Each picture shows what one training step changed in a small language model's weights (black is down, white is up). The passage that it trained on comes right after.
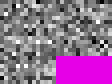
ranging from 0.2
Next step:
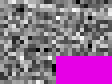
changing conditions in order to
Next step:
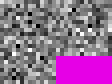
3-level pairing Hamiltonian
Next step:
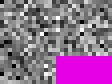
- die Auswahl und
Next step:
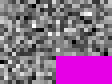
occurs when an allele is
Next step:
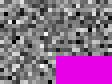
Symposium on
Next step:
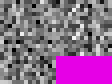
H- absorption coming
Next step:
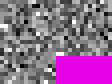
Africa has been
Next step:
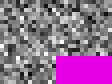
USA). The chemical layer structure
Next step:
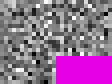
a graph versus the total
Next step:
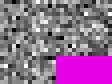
xizmat qiladigan
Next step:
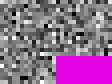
новые технологии и
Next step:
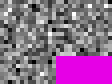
seems unlikely that
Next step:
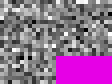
days for any symbols of
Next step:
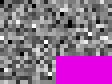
social-ecological systems.
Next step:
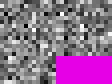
pH, сувнинг
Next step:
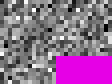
танлаб олиш
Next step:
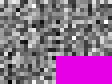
as well as far-field
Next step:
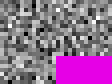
the DEM is generally well
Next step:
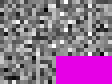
punishment for
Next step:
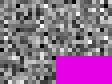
and communication behaviors in a
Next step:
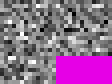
network when the scatterers are
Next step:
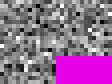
factor was selected in order to
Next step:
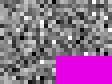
possess antifertility
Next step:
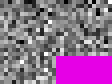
va moyi,
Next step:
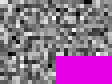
и автономно
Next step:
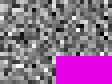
Geral, Cabeça
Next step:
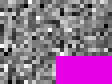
its widespread
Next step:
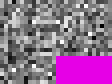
parameters, the precursor
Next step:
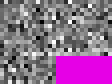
a miss prediction of the
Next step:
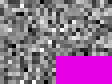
source filament performance",
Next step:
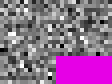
comprehensive step in the nuclear
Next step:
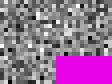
particular, the emergence of
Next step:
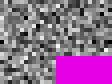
oder Polizei, aber
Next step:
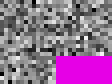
revealed that the 49%
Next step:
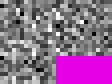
5%, which complies with
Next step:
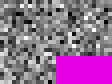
coming directly from the dispersion
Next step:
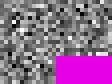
зависимости от
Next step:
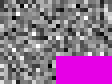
I love him?
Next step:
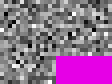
emissions from fossil energy
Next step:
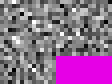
observed when concentrations are increase
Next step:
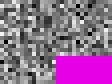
muzey ishining
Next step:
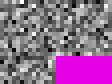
Zoom | ±
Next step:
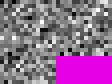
Figure 6-9:
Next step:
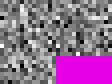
energy spectrum and composition of the
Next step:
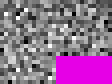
further isolated both the
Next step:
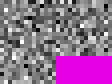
a two step process whereby
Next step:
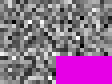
Daniel Jettka
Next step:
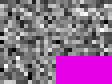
them as relevant. The
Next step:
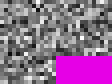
its gardens requires,
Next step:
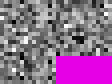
consistent distinction between language and
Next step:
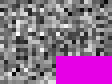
the other hand, remains
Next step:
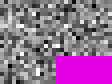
rural area. In our
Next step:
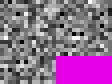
governance layer (vote mechanisms
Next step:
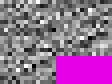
analyzed the practicality of
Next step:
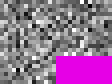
U mamlakat
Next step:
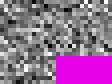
commercial or financial relationships that
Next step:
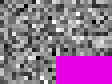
an extension. (7)
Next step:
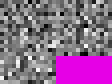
odam odam bilan
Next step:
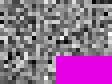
the ORCID symbol
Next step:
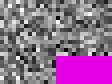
roots within $\alpha$,
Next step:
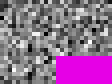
noted due to her constant
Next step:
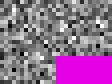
on Fig. 9). The
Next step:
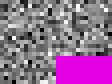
В отличие от
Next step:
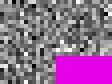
the effective potential arrives
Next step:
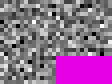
hydrogen form it was
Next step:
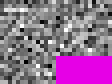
adopting FinTech
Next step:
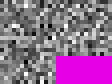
efficiency, the signal coupling to
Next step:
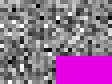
component of the Einstein
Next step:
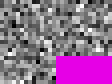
educación marítima
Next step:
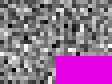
the initial conditions of the
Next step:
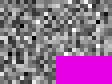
the selected options. In
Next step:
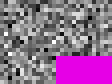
reflected in the spatial extent
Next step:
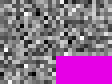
time. For example, in
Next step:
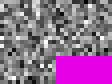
primarily distal or
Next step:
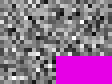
atamalar asosan
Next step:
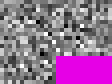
its rank and the
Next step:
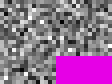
early involvement of the basic
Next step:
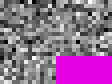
garantizando así
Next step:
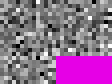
for direct analysis of particle
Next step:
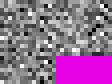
technology and the need for
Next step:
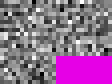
k_x x +
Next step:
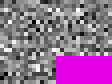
term (contrary to
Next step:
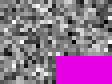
использованию методов
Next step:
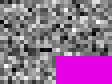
models is that the hidden
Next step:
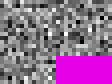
offers a robust,
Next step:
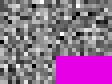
the antisymmetric sum over
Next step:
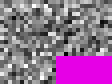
на основі експертної
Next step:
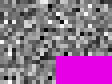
As a consequence, this
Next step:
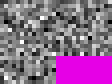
the unit inventory cost
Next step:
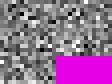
organizations should work on case
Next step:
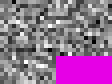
key to reduce storage and
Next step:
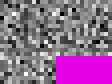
and White Image All
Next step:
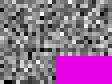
tasks to be carried out during
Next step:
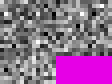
and I.A.E
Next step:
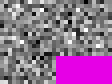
texture chirality,
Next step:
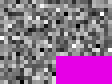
international ones. Table 1.
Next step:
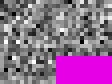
bo'lib, shoir
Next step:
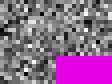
\varepsilon \leq t
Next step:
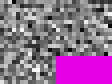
licences de domaines
